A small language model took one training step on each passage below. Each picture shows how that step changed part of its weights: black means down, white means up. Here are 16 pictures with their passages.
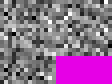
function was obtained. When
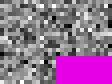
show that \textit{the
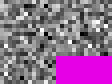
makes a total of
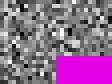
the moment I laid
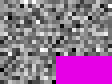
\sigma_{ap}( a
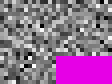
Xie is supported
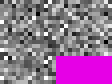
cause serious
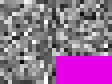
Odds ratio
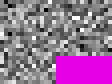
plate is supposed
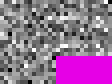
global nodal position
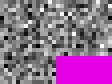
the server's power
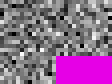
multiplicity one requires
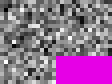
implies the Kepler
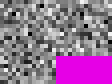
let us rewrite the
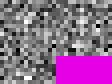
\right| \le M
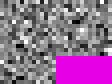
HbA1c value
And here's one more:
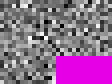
onde é representado um
